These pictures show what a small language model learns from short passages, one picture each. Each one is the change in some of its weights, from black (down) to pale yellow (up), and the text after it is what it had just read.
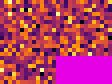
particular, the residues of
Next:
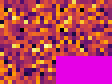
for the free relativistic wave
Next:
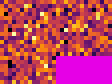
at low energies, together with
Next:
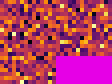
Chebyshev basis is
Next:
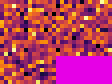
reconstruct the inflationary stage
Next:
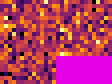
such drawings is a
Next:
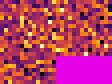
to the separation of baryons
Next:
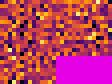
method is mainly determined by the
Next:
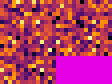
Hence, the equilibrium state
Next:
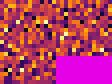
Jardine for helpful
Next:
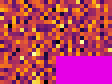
[1] to calculate the
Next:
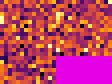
algebra homomorphisms with the multiplication
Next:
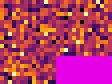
projective dimension since $X$
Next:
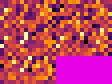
of all, using Taylor
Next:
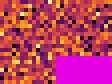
by three analysis phases:
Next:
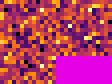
the embedding and so the
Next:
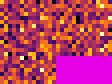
(HBT) setup under
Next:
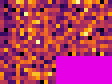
This extremely fast cooling rate
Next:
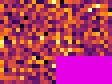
and the prey weights over
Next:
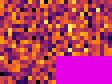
above might arise through a
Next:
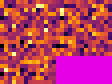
of an electric and a magnetic
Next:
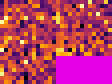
(nuclear motion with frequencies
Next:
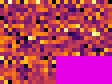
the broad line radio galaxy
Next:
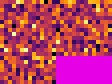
This means precisely that the
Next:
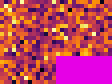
yields \begin{align*}
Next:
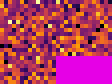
is a joint project of the
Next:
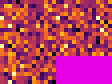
if $r\leq
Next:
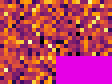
The heat equation being linear,
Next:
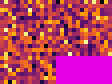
designed to balance the
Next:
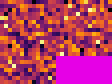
the magnetic field, respectively.
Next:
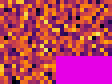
and only if} \\
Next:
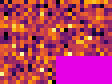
Weyl tensors agree when using
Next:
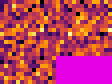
$$ Considering the sequence of
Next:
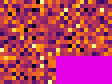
chain maps which induce
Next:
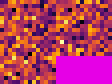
Reflecting boundary conditions were
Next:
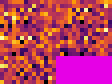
edge node[above] {$
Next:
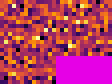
$S$ is defined by
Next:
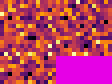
a matrix representation of the standard
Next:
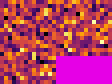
of degree 1. Similarly,
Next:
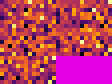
yet been excluded by
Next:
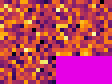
obtain \begin{equation}
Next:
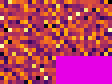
not at all by their
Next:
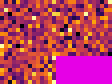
may be called Grassmann
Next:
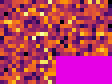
order typically appears flat and
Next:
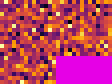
all sphere systems with connected complement
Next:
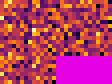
is convex set-valued
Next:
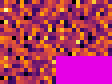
short survey of some existing models
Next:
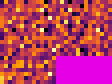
L'indice est
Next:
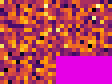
and aggravated issue
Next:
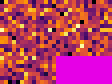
values in $K$. Let
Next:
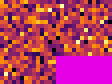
= {Stanton,
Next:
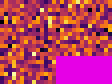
0$. We transform the system
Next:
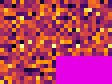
the highest slope of the
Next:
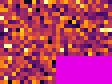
all these constraints are difficult to
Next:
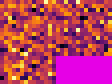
a straightforward generalization of Theorem
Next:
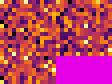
DFG research grant
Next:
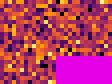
and to Riemannian manifolds admitting
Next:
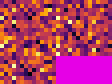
environment. In the case of
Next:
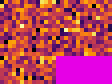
found that there are scenarios where
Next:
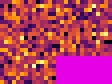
the gauge coupling constant and three
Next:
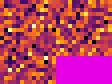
are periodic orbits with homotopy class
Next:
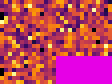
the summability method is
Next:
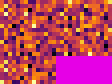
\label{Theorem 1}
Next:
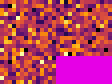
correction of the finite temperature effect
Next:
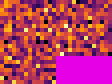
can be viewed as left
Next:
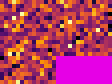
do not produce corrections of order
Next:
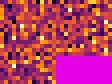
TCP sockets.
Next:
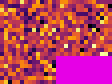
the subdomain assigned to each
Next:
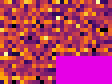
Phase diagram in
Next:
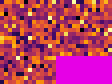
the master dual variables
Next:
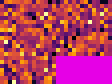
value on the red contour
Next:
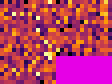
additional (global) symmetries
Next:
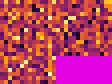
is isomorphic either to an algebra
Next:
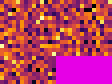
They concluded that the number
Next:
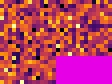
but the sign will change for
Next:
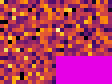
(EoS), which
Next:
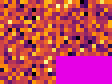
in the problem, we prove
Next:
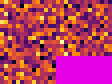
is the real density of the
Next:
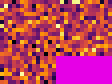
\ee This applies for instance
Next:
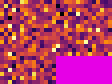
\subseteq S_2$,
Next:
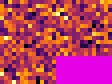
of the precise count at the
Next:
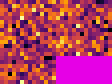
the set of two bits
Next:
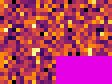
\section{Introduction.} Due
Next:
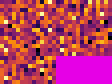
any information of the neural
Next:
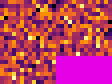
*factor system* of the
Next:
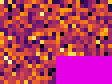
is the core of this
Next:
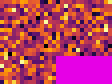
adding transverse kicks to
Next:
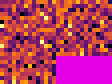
meshes using traditional numerical
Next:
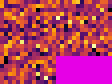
and evaluating whether additional
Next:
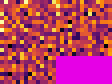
a variety with~terminal
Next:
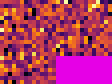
K absorption edge of the
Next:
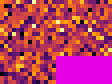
The direction is represented by a
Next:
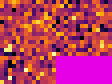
It is worth emphasizing
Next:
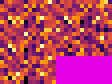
eigenvalues) seen in the logarithmic
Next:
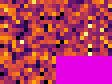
$\mathcal{G}$ be
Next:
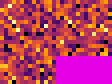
On the other hand, equation
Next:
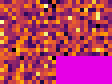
actually started with a systematic
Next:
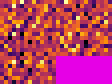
field. The result is shown
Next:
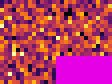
artifacts show movement
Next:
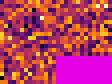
contours) closely match the
